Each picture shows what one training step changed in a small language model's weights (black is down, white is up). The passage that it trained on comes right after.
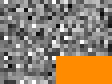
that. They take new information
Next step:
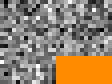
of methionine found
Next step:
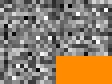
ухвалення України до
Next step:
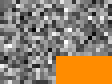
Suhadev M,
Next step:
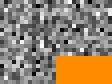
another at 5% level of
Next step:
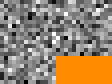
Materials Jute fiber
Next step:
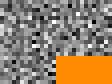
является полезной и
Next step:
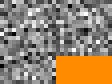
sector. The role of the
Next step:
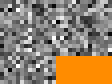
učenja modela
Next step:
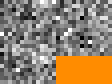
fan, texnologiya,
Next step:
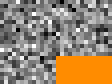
Carlo Magno
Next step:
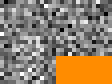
of extract is pressed
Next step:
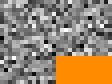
developing countries. The World
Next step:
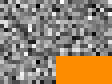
du croisement pour
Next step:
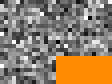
equal to other people.
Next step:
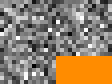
deformable parametric
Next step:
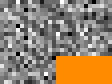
de monografie van
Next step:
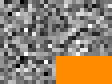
heat at constant strain with
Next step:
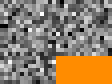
in general agreement that DH
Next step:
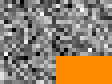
develop themselves and in this
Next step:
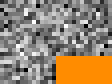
nature and scope of
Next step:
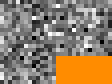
of irreversible
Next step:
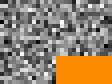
beliebige andere
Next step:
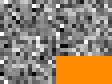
of fame. At the
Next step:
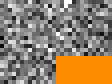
untuk menginvestigasi
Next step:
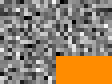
joriy etish uchun asosiy
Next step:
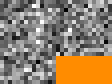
is Q. We suggest that
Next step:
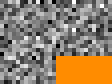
there are no significant low order
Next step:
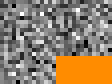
у полі зору,
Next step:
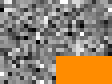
constellations being reported in
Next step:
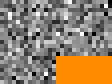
cura di S.
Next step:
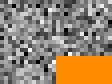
large, since all organizations
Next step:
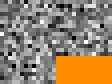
del Sur (ENOS)
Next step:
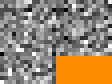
metodikasi. -T.,
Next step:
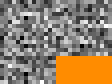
Ilmiy adabiyotlarda inson
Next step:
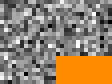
is the problem of maintaining
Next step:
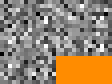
válvulas e
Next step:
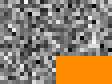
и связанной с
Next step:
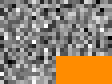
the study areas. Research
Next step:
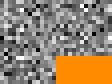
all water levels and consume
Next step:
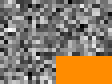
to reach the ports The
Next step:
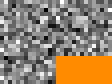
infiltration, is
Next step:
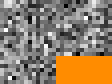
la qual tots som
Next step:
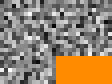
classroom [19],
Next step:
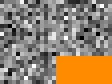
and identifying common themes
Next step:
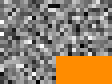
does not eliminate every
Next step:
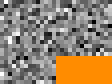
were detected in 3
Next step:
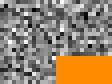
Husiylarning yuk
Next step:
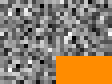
inanç ile hareket
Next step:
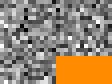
training in prostate cancer
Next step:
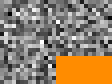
declared as poor by the
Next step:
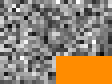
form of gingival
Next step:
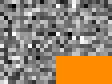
technologies [14]. In contrast
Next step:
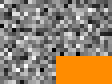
as changes into the material
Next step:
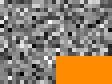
ve süre fazla
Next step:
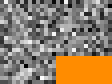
statistically significant when compared to
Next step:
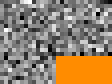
was - zoals
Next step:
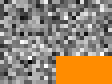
resulting from urbanisation. To
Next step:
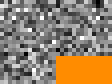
-strand and loop
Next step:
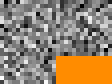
faolligini oshirishda
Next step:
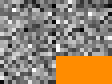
an important factor in anger
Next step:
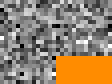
digital technology and the internet
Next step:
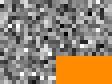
porcentaje (3%)
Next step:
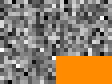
sealing materials, allowing
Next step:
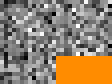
à fixer -
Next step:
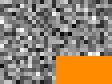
(See the letter of
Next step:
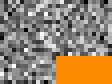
reflexiva e
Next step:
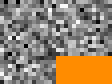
overtuiging, dat
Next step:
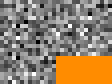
de invloed van de
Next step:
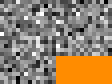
of their use in modern power
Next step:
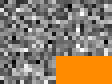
experience has proved that the
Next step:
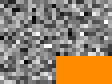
consumers' activation and
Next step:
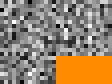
that a comprehensive strategy to ensure
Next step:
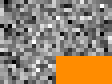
ignorar o que
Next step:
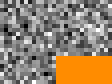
robust, is also
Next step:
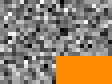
ortiq hamda meva
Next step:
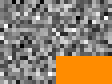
In this case, the return
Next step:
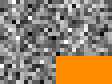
bis sechs
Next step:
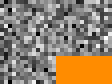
and that it is only within
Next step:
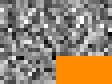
upon reasonable request.
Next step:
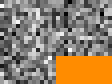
and protection of the rights of
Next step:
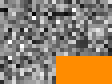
understudied, particularly
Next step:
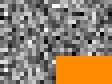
results of the implementation of services
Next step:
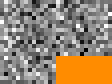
gateway Implementado
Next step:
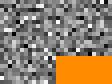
3. Кнапп
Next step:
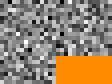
bo'lib, ularda
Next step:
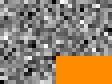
vom Alttextil
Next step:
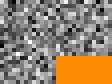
the development of the emotional
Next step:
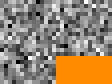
problemas que a corto
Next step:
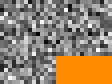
who have been identified with
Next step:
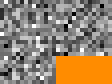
of these betaines.
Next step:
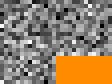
image processing (ImageJ
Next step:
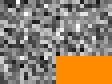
Results are expressed as mean
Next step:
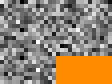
l'état de
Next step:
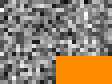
adsorption of gelatin
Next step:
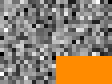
une fonction de
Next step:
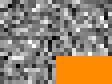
Universidad Nacional del
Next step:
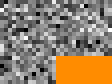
represented in the data,
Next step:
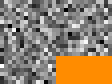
before indexing: 1.
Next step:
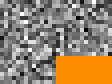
va asosli maqsadlarni
